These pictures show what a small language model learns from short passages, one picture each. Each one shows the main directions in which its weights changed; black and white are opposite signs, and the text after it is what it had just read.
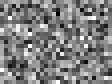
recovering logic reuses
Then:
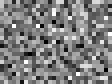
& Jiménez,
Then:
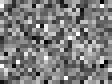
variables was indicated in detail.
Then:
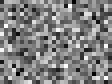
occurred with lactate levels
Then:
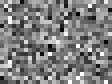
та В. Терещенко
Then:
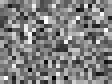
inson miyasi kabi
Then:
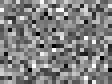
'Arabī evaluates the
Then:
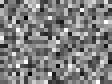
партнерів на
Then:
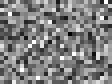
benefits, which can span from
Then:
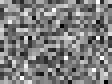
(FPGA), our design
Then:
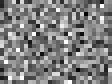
the past tense may sometimes
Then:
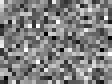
if round >= 10
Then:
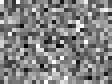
with their perception of
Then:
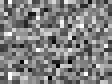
pentru participanții la proces.
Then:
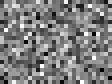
most prominent language models in
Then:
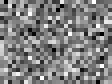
у відносинах
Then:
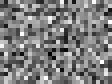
грыжа, M –
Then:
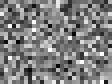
project rate comparing to the local
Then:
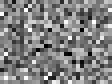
ces constats, la
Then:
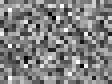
qayd etilishiga
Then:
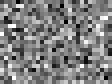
sendo posteriormente
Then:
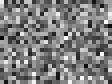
of investment in the development of the
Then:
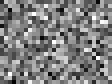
a verdadero,
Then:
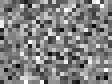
initiative. We aimed to:
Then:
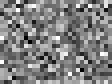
treninglar amalga
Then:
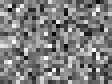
entities in industry» под
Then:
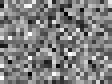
that elevated NAG and
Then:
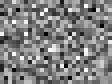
la curva utilizando las
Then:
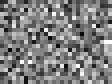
data, the researcher combined similar
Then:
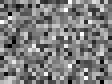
delivery being a viable
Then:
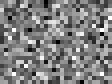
a controversy was created.
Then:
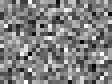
out by many previous researchers including
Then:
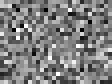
to toothpaste
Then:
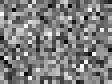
medesime discipline
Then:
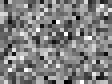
управленческий процесс,
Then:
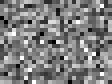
Flower of Clitoria
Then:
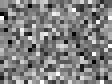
telecommunication by the
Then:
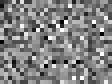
the OPAC system was
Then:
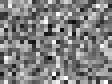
Ustianowska K,
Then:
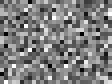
и прозрачная
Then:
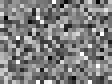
Sobre as enchentes em
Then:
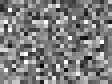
cost comparable to standard solutions such as
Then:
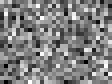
evidence-based tool that
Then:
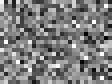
information on the scientific name of
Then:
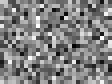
- PRONOM - The
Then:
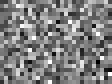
itself and plan its activities
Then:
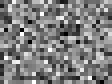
A new definition of
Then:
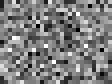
are presented below: Chart
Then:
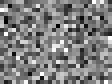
yang lebih tinggi dalam
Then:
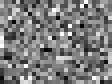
отдельных вопросов
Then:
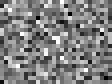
fundamental goal of the approach was
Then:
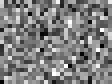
of Philosophy
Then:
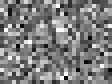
distribution profile of sensing
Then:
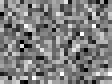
Provident Fund
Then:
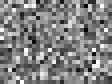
marbuta” ya'ni
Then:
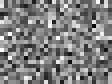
that, in that case, the
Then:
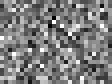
to prevent aggression in
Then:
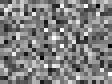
ega bo'lib,
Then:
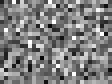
it demonstrates the government's
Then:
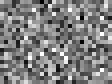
PhD, Associate
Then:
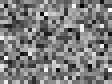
o'qituvchi esa
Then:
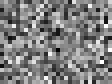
in Chachengsao
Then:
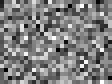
are defined and implemented across
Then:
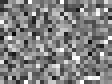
neslin olacaktır.
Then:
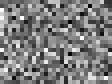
kerja pada suatu
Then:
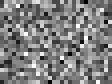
of patients, lead to a constant
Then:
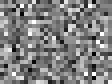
Naive bayes have a
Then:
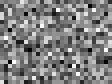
техникаси. 8.
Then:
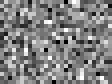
cura para homens e
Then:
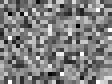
generating nearly half of
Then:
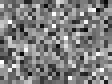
domains (Whitehead
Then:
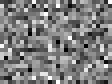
removes this source of
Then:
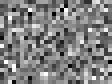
se puede continuar brindando
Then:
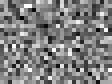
tizim. Erkin saylov
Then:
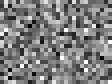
the staff of the studied
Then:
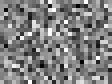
victimă nu direct,
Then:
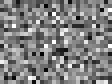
profissional da Educação
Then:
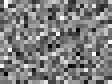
patterns of the calcined
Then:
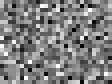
інших органів
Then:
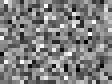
narigi eshik
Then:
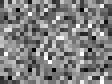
of the necessary documentation for their
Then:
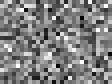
tema específico, con la
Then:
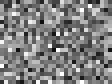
byudjeti barqaror
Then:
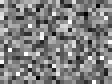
zwischen *Aelium
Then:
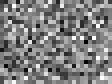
weight of the two adult
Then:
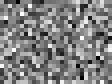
«Faqat sezgi
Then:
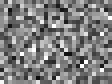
terdapat kesenjangan
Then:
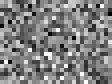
individu pegawai mau
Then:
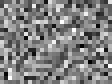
40% mentioned the benefits
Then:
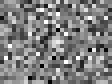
justify that students should not
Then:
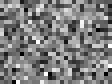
entire social relationship by using a
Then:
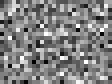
configuration was taken with
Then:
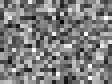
bilan xarakterlanadi.
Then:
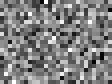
суфражисток в
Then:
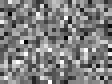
пунктах въезда
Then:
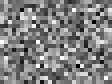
la Tabla 5 se ha
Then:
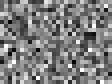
used to determining selenium
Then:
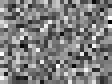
sclera and attached
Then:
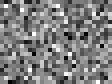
a aplicação do
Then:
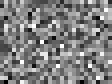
on serial internal resistance
